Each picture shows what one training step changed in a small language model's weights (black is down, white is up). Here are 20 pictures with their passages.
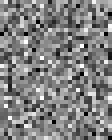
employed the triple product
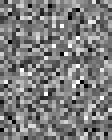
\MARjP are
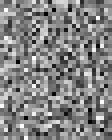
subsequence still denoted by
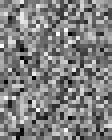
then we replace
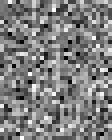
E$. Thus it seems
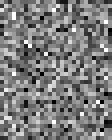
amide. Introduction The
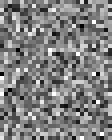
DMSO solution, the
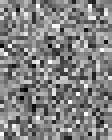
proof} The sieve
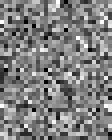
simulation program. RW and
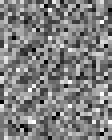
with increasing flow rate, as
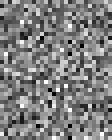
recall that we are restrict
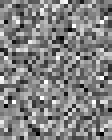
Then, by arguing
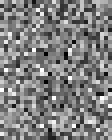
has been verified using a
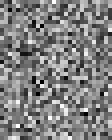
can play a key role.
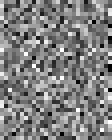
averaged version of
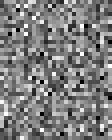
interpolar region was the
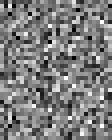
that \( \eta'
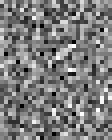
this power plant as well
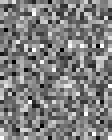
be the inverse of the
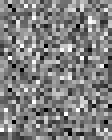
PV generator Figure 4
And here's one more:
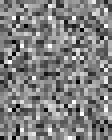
vaccine coverage
